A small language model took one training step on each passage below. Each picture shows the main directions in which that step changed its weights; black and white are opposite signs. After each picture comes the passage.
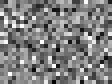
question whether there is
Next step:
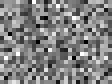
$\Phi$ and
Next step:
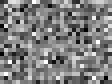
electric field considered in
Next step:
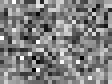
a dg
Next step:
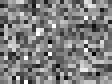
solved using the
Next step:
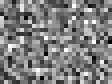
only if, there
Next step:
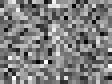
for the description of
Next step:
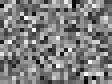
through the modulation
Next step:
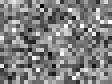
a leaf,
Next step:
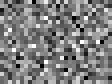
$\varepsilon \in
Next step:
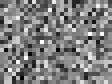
from the results of
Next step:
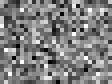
topological entropy for
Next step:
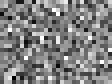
Then the elements of
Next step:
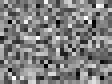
the dimers by
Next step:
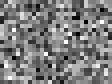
up to a
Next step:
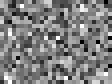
large number of samples
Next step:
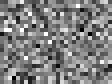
However, the latter
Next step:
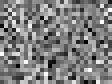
help and kind attention
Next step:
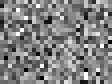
are relegated to
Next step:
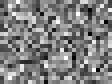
knowledge, there is
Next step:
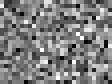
arbitrary incomplete
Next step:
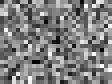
is the value for
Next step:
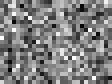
a large solid angle
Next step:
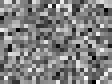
$d$ in
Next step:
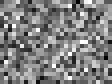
either through direct integration
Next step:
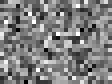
G$. However,
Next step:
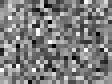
Setting $\displaystyle
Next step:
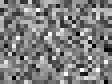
the jet outflow
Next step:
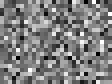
first three gain curves
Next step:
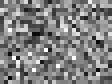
the range of agreement
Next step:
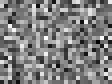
-- pixel
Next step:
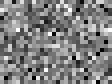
$G$ can
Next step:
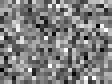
$X$ and
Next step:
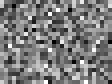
denote the event $$
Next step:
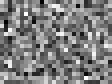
occurs. Notice
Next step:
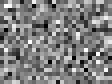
field $F$
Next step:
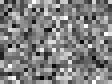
{\bf Proof.}
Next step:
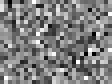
November or
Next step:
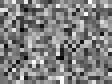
the main diagonal of
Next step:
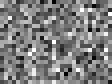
were achieved which are
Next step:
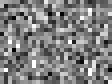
The situation is very
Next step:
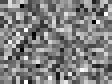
parameters of the
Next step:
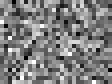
two polynomials of degree
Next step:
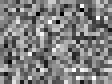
respectively. A common
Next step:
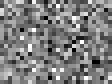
$\alpha =
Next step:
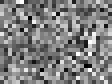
It is important to
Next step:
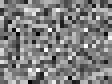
the key agreement protocol
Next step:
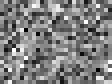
property of the Lie
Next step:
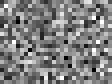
initial conditions, indeed
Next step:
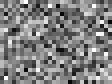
surveys of
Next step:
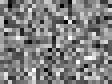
number of rational points
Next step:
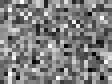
In this talk
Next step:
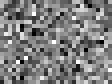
varying numbers of simulated
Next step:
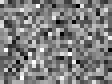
score of
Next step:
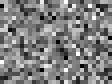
transformed into local
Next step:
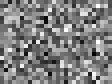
W2 from the
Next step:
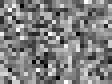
time by numerical diffusion
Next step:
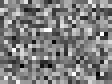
the interaction picture.
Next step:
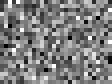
scales. We first
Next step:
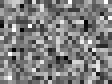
polynomial in a compact
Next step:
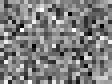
affine unknot
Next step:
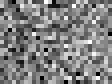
for any fixed
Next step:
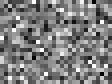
a Cartan decomposition
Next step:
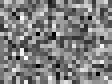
algebra generated by the
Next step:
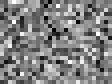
decoherence for
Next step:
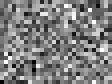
while the azimuth
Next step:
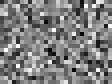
is relatively higher than
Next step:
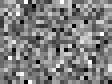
of the solutions of
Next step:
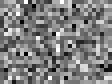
of the proof of
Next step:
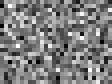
compare them with the
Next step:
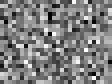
\abstract The
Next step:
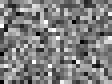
underlying graph the cycle
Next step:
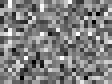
conditions of chemical
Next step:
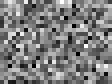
of methods in the
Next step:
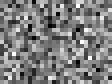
either countably
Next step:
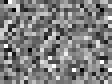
spatial profiles of plasma
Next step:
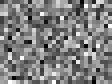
is publicly available
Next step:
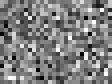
propose a small
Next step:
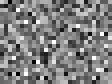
ansatz parameters until
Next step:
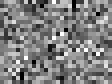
on less moment of
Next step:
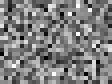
radial offset positions
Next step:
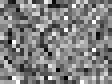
for angle and
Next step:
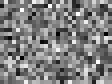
texts in the
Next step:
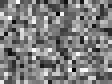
compact. Then
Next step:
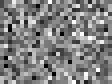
quality frames
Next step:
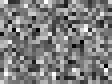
massive modes associated with
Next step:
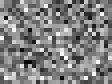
a lower limit,
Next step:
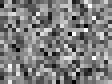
applied temperature increases more
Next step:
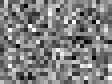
DOI =
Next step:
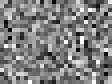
might appear depending on
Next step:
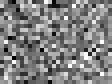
for many other symmetric
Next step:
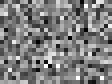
is given by
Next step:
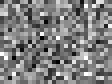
is devoted to
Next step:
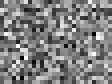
the fraction of
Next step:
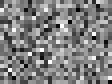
a dual description is
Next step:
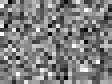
scattering associated with the
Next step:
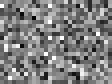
continuous maps from
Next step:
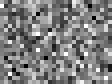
applied to study Lagrangian
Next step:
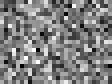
to the first order
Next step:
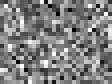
moment, but it
